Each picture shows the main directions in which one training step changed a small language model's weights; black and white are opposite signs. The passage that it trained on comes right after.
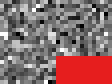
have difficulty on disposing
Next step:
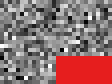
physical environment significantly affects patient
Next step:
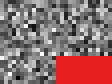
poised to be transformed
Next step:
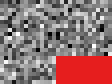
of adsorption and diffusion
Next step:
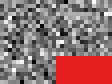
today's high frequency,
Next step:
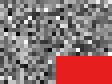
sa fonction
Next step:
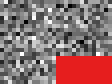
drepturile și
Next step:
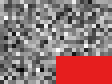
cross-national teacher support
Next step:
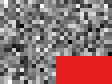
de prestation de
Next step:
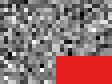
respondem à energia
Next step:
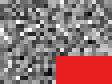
customers. Therefore, the
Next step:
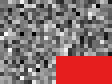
de démonstration et
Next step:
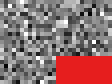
for copolymers
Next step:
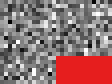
vehicle lane that affects
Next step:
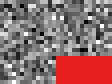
matter itself is only
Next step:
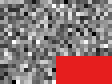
samarali metodlardan biridir.
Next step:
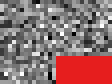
standard of health. The concept
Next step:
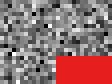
jarayonlarini bajaradi:
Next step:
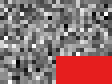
was developed and validated in
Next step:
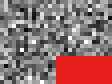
settings did not permit
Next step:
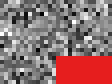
in agreement with the present
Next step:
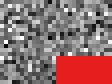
tabiri de kaside
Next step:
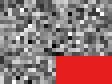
belang geheel
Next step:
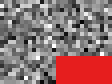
volumes of raw
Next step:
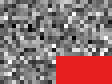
WEU’s Space
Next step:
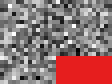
life when kept whole.
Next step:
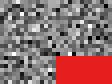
implementation and use of digital technologies
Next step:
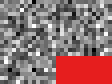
Federico II,
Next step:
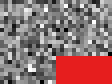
в трактаті
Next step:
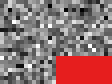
повысит качество
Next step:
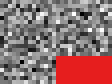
kontent sifati;
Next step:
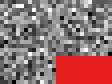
shuningdek, ikki
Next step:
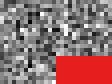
b_i \in
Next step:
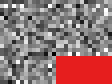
plastik sekali
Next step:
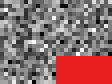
show that the shape of
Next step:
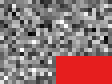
& Population Sector
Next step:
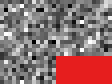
still very limited, especially in
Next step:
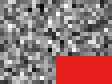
AIOU, Teacher
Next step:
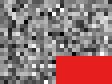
Cotransporter 2
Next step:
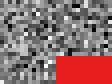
power – will have been
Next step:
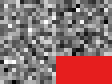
controlled SPST
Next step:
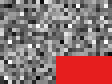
резервов и
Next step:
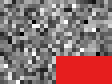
states that 22% of the
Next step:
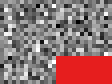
is considered as shown in
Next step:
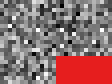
reconstruction. United
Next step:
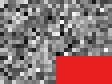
bu bağlamdaki
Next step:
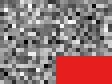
con el lobbying
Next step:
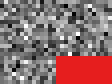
the statins to increase the
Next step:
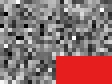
в подтверждении
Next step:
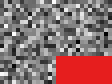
synthesized a new
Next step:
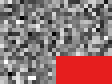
writing. Regardless of
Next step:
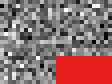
plus accessible en termes
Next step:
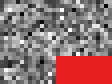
patterns and religious
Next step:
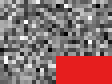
of the 100 pairs was
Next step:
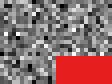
va qisman qishloq
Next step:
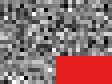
ile ilgili olarak bilgi
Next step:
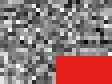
lymph nodes.
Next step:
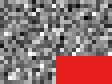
va texnologiyalarni amaliyotga
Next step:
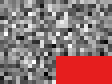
and 2D histograms
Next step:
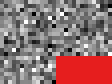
Digital Humanities basiert auf
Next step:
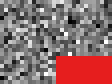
allows you to develop a
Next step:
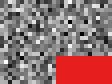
аналога, для
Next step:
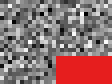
in lakes and
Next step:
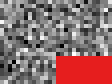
deja claro que no
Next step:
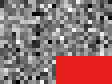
Pedagogik jarayonda ayrim
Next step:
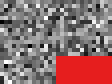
L, iturin
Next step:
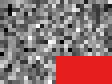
poder de decisão.
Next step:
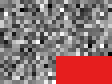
was described by Druckmann
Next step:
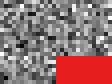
o‘rganildi va
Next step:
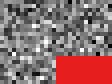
جمود و
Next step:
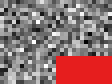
entropic penalty.
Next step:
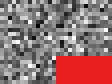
ідеї для
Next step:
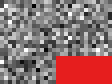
Além disso esses
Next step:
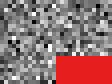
bilan ko'rsatib
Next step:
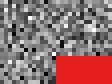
analysis of the poem
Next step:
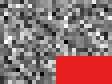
of halal brand is
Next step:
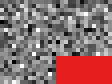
a similar train of
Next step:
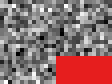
extreme heat events.
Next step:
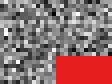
complications. Aim:
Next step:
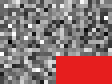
na važnosti.
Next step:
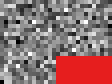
Project Start month
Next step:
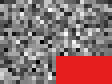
the reference codec,
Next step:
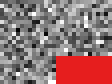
2D axisymmetric
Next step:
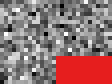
sifat ko'rsatkichlariga va
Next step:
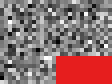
generate and disseminate
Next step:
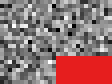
científicas sobre a
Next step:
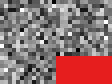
is gedreven.
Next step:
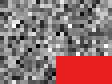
characterized with ppb level
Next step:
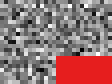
Automation -
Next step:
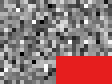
members (Hogg and
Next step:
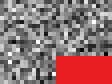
community, thus the community has
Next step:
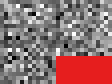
voice commands and perform
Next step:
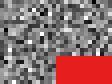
conditions. [5]
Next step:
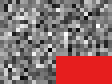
size where the failure occurred
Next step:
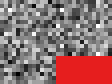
la metáfora,
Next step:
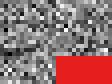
energy sites. The
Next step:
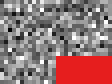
ефективними в
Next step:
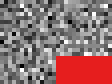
Baja Edad
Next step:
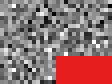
Segundo Van
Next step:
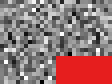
influences.” [5].
